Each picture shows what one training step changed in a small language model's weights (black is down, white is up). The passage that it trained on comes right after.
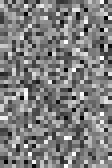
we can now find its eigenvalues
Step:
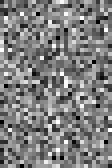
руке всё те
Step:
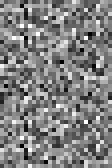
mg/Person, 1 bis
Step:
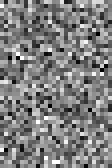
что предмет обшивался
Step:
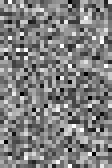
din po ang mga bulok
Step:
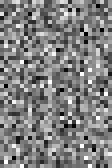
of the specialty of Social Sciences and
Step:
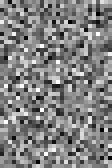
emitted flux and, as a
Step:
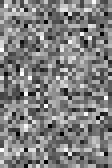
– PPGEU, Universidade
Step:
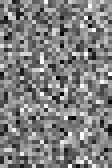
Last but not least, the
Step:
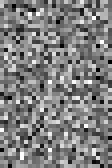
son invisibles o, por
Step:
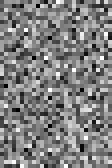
com eixo da rua
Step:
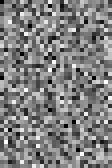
written in the unimodular gauge
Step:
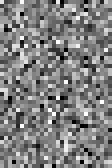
surunkali kasalligi
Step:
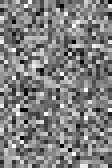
for a measure that is suitable for
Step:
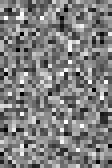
especulación financiera (la
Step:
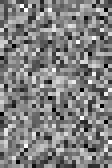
dengan pengeroposan
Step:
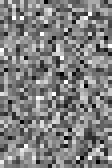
$\gamma_\tau$ to
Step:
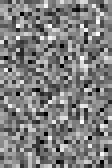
Similar results have been obtained by
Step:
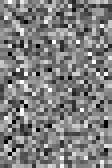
suas características originalizando o
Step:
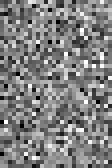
nel, entre outros moitos
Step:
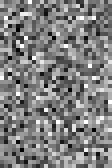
та розробки нових
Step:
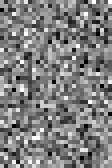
können oder ihnen Informationen zu
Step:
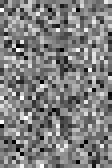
Prezidenti Sh. M.
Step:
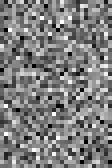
da mediana com seu nível de
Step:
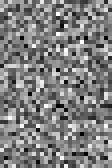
vehicles turn into different
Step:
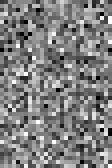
The study also highlighted the
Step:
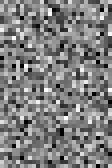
superconductors comes from
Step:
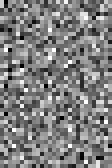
of the antennae in the
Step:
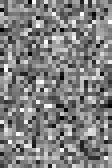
atmospheric absorption losses.
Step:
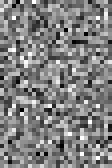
plays a decisive role in
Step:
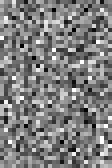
leads, but all even molecular states
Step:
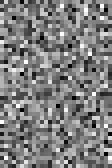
Fig. 2, IR of
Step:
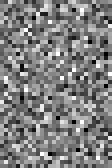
dos funcionários é essencial para
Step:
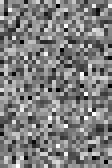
foydalanish orqali sensorlar
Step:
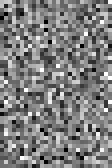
the UNTC summoned
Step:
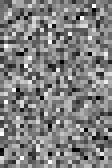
on the photon. What evidence
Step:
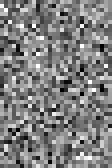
It is shown that this model exhibits
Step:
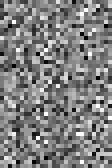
qism: Ma'naviy
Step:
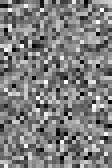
then setting $\epsilon\to 0$.
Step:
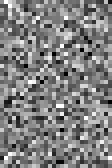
and potential of lithium
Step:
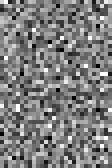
observed in the coordinate system of a
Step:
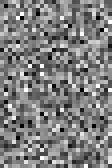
y las técnicas históricamente
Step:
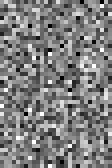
optical lattice (flight).}
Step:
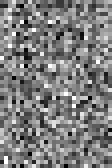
approaches to the problem. Here we
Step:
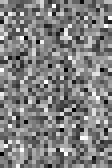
and $C_D$ is the
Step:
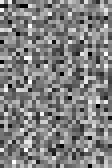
computing on classical computers. We
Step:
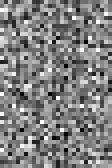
to 1.6 THz (with
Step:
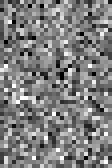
corresponding to each condition. [Best
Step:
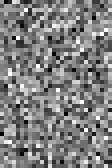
skipped the first time as a
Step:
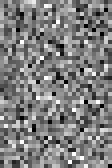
a parabolic profile, which
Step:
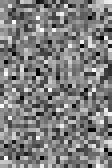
atau tidak (Budiyanti et
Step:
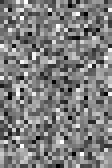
нафас йўлларини
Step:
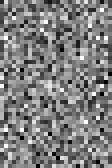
position of the younger generation.
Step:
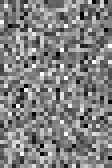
% 1 fratello 37%
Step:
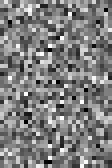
decays and EDMs. It
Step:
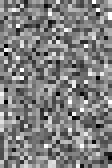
grooves [Fig.
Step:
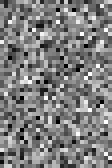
будут те, которые не
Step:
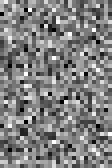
Thr Ala Val Ser Met
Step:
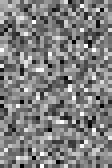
DEON, K. C.;
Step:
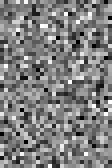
photon is exchanged or
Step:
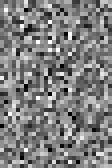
is often insufficient, especially when
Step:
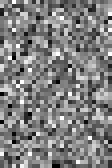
giant ellipticals.
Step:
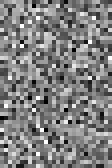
In future work, we plan to use
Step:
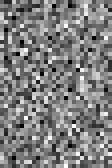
die professionelle Grundlage für
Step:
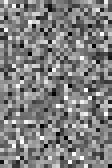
a movement of these methods into the
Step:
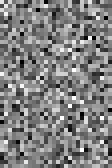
a polynomial function of order
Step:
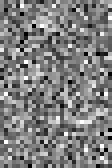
with a mean of the accepted
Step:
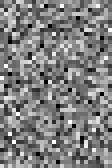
цветные изображения
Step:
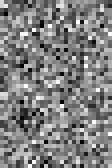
не знали бы куда
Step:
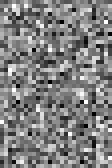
atuação, bem como as
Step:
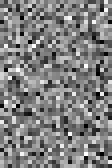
sector, where the fiber characteristics change
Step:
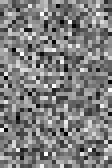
4, 5$. Therefore, one needs
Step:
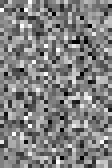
to an i.i.d.
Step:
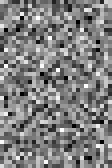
рисков заданного
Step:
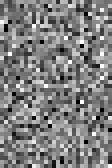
cu care puteți fi de
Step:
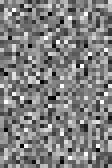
smo predvidevali,
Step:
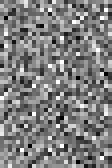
цих дослідженнях. Для
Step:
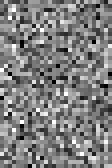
бўлган. Булар,
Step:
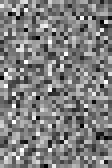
the Ar atoms and this reduces the
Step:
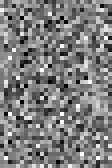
in the shunt inductance
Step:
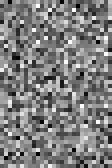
well as his policy with the Russian
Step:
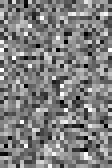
$\Lambda$ production through $\pi^-
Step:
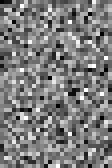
evaluaron los beneficios de la
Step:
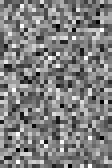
em atividades musicais,
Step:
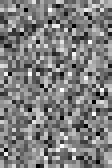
summed effective area plot of
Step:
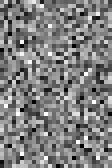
\end{align} The measure given
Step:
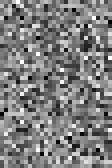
vujudga keladigan
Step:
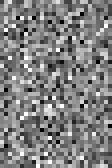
region. For example, the luminosity of
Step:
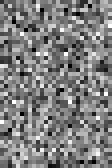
of $\phi_s$
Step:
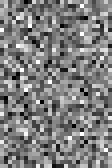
almashadigan va
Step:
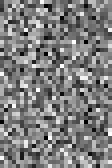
est très largement dominé par les
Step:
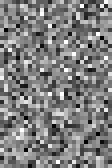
сфере охраны
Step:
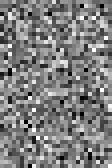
*Multidisciplinary Journal of
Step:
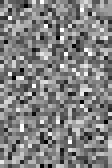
product $\bra{f}
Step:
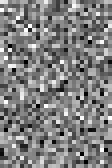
системе Республики
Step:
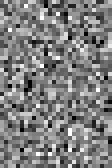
éventuel. Figure N°
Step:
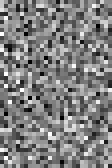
defining first the probability weight
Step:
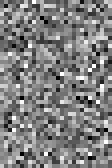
з дефіцитом
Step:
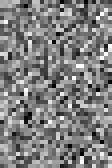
its mean. The absolute error not
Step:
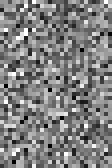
середньовічні вчені
